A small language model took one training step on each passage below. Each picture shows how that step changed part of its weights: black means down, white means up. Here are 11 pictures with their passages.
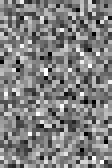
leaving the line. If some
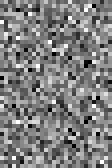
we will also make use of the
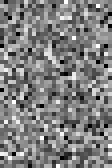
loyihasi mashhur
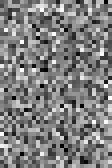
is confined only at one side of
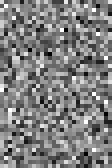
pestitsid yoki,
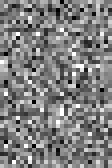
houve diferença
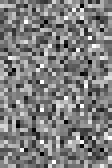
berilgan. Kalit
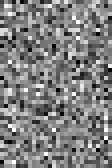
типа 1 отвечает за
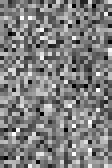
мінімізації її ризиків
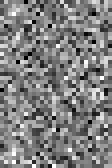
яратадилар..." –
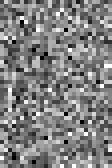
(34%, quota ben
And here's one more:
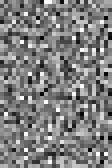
divide-se em três
